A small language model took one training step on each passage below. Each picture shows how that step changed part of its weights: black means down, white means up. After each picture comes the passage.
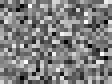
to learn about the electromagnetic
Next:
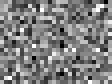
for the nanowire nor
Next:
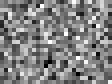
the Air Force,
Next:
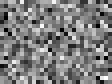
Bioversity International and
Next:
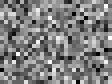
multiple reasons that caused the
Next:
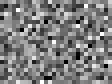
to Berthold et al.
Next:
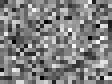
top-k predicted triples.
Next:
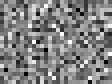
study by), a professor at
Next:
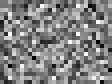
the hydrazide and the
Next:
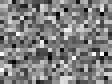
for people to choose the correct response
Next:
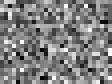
2 K as shown in Figures
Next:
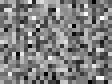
words, the fact that the functional
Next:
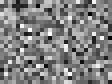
we consider the pure gauge limit of
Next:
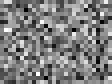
of Physics, Stockholm University
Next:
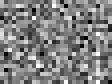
width of this Gaussian compensate for
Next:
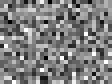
approximately 2 min, compared to
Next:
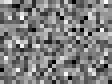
organs were analyzed. Data
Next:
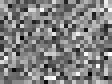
both Gram positive and Gram negative
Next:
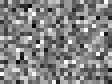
sustainable development. In conclusion,
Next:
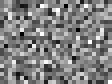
the present finding was that
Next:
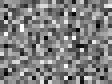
fused sodium
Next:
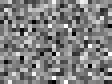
light $d^c_j$
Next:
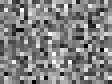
advocated more broadly within what
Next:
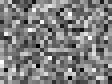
demand in 24 hours. These
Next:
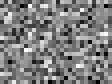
to investigate the relationships between
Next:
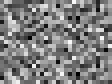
of IM or oral
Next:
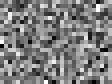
to the highest ZT among these
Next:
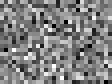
corresponding CES potential explicitly reads
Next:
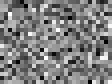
in sub-humid environment of
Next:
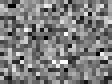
from the original \Gaia\
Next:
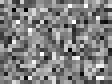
specific areas. As shown later in the
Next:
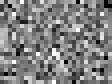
Thereafter, the electrical
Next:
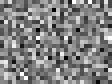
approaches infinity $h\rightarrow
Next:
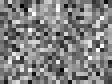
test, Actual transient
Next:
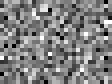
or 5'-H and
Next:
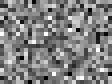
virtue ethics
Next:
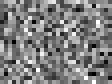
Services in Iran a National
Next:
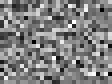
the other components are indeed of a
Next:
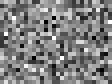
sponsored by their own culture
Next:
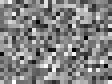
have not carried out the study of effects
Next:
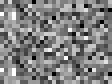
by \begin{align}
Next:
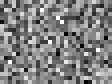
solution when the registration problem
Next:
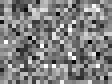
data series represents the average of the
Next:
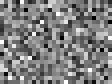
future. In order to achieve such a
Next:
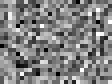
(b) at the leading order it
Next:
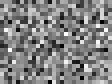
very low blood pressure. Such
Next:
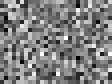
Susanto Kay
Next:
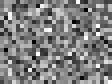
the time of formation can be given
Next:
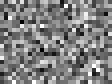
The shear failure mode
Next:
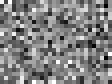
infection approximately 70% are
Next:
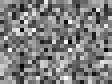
and CFD ground truth for
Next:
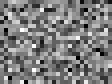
front side of the LED
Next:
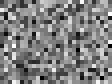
merged sparse bins
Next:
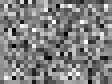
however, got lowered to only
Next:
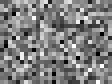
Total Chat Rounds |
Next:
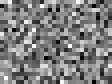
can reveal new dynamics for the
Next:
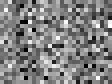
caused by a number of
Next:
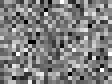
more in multigravida
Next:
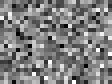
the current position of the robot which
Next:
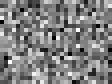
(PM) element. An
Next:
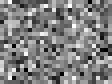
on the subject. A study by
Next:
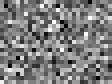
jacks to output to PA
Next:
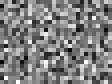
generally to reduce the two
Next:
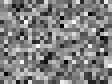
and simultaneously enhances their
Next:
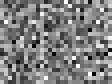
harder to obtain. In what
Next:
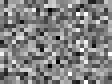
% bibliographical information for
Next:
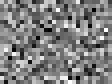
has proved to be effective for
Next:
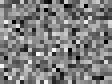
close to an exit ramp.
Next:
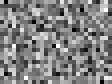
event statistics of electrons by at
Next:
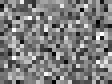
frequency, TV signal, radar
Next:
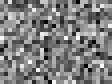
over the entire field range of field
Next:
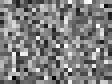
of the applied humanities. The third
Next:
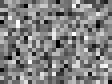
searches which used samples from the
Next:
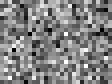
lowered, thereby expanding
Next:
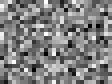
7). 6 Open problems
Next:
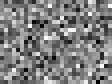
result because of the smaller orbit.
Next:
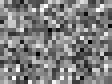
in terms of the properties of the probability
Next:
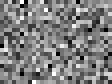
deteriorated tomato sample
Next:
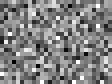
honeypot as their primary
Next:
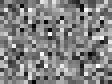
examined in these studies: initial
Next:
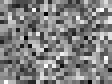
of effective teaching of values on specific
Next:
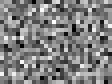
for example. ⁸ Of
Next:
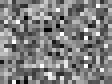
reaches the value expected for a single
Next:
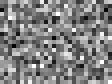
order in the chiral expansion there
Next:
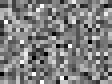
the propagating quark: \bea
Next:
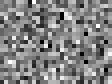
diligent search for truth
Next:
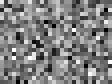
coordinate in the bulk space
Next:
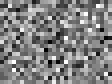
supercurrent up to a critical value
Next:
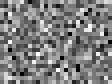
R-Z plane. The full set
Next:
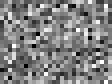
the light-induced nucleation
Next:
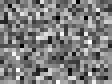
phytomedicinal properties
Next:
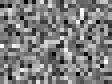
dE_i} \delta
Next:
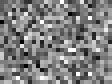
DProf, EngD or
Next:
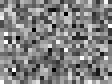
weak coupling regime and therefore allows for
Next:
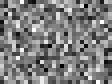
IS itself. In the
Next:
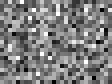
performance. The audio interface has two
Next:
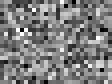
of the coatings for 7 days
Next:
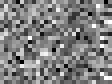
limited at 2-3 V
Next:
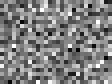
was filtered, washed with
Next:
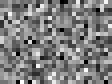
the inner circular obscuration
